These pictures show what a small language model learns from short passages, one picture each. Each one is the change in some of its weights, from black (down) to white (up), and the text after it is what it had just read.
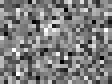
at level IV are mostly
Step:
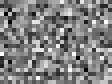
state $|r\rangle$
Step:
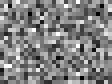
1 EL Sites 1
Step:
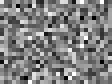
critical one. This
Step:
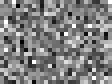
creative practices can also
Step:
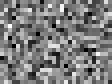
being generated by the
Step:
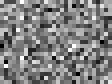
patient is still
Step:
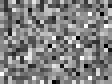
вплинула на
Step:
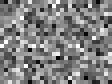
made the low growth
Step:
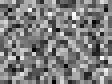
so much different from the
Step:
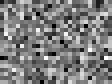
opens the loop. The
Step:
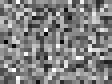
versus time plot
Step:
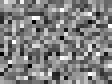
Per Capita
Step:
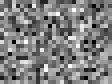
machine learning and
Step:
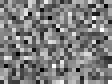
target components:
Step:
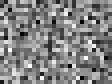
by Sacco et al.,
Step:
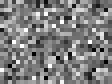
we investigate the evolution
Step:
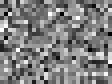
of two numerical integrations
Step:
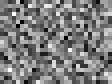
was ineffective in both
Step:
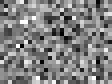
is an indirect effect
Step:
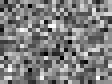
manifolds of CY
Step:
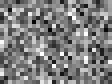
angle & N/A
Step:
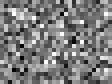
of the broth cultures
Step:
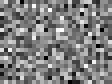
pertama, pada
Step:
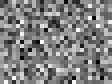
extract by evaporation
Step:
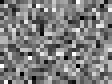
encourage further
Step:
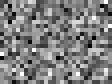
$t$ the number of
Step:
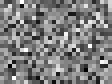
conducted in accordance
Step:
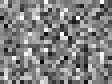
des fonctions de
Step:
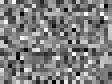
also reduced from pre-op
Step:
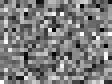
designing a discrete
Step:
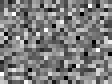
define a basis of two
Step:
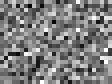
general well-being on social
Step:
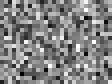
dans un premier
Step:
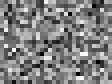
network configurations if
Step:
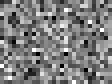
trends and assign
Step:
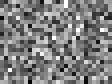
interaction compared with that of
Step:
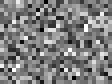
known analytical solutions
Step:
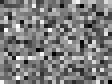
With 12 h day
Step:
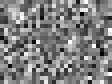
sa pagbasa
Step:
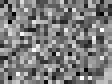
$L_e$ are
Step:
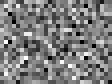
tarkibida turizm
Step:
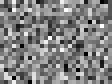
ou estética.
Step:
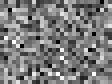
(Table 2). There
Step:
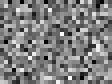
hamda ularni
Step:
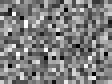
by a sudden increase
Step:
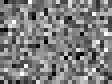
solutions to protect
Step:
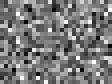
\end{equation} and
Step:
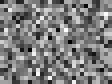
the best activity with an
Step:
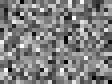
can be avoided.
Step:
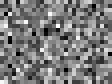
of the above, describing
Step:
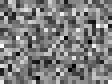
are, by slowly
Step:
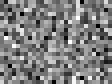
shown in Fig. 1 which shows
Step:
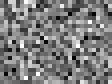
і локальних
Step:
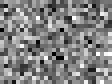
generate the desired results
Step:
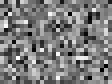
of constant active
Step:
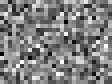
Maltese record
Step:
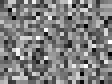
seen as part of a
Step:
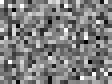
menika pancen
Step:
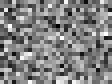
be pursued by
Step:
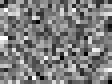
a high degree of
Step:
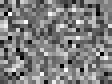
of multiple objects,
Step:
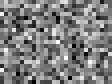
souhaité par
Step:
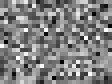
plot scale. The model
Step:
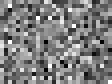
The even (1) or
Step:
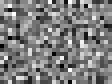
día de luna,
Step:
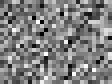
nonlinear processes leads
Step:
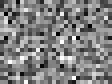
which is not generalised
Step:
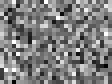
like to continue in
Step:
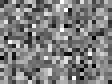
this contest, the present work
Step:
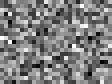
field configurations from the
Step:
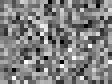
healthcare costs
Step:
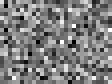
The residue of simple
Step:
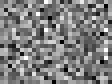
components of that. The
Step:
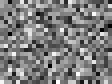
dutta1}, different
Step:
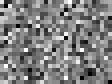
iteration ensues,
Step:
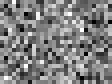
do seu mouse**
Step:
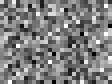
has to be implemented in a
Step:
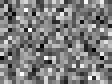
small numbers in the
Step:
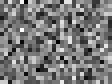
presented. \newpage
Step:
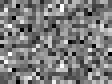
beamforming algorithm
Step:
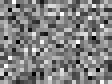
inclusive education. As
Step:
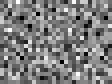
vanaf jaar
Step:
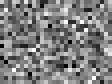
symmetric laminate
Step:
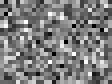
of the appendix. The
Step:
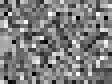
of the institution with the
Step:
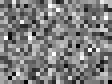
to the presence of one
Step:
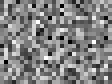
Jury president
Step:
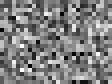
generate pseudo
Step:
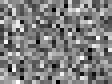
mag. To determine
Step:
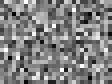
This division marked
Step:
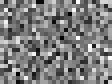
developed rapidly,
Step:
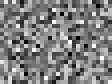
time affected preform
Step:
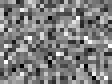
особа: у
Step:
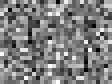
in combination with the high
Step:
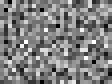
Pulmonologist &
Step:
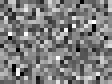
are needed, reducing
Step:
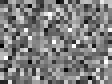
the border to the
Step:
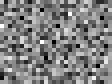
Komisija za
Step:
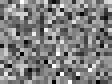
compesstris*. However
